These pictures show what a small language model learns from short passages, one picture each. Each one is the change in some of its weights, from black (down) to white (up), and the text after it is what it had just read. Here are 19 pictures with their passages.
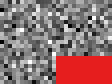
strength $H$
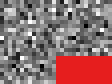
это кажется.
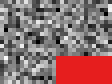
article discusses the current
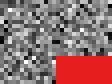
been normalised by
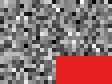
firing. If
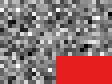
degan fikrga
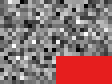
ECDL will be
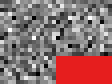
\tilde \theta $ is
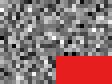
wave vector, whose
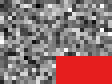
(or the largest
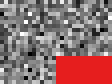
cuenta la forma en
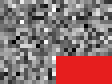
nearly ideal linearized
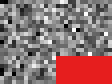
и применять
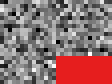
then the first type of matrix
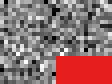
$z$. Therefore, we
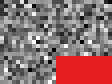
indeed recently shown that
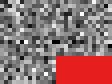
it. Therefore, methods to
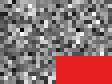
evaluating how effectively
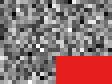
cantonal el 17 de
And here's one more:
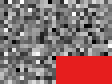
construído um
